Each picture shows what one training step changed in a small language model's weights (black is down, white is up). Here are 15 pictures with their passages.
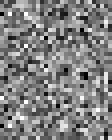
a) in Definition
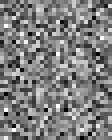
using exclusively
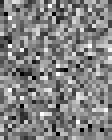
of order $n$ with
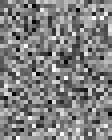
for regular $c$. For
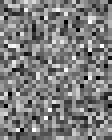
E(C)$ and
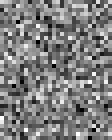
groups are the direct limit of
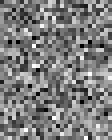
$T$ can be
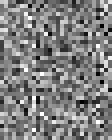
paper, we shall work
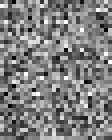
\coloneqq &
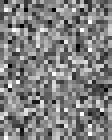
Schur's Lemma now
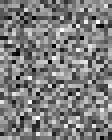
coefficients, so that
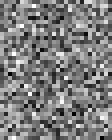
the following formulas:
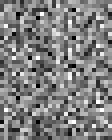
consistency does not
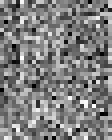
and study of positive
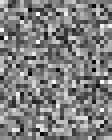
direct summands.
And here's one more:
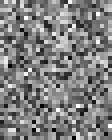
an interpretation as the
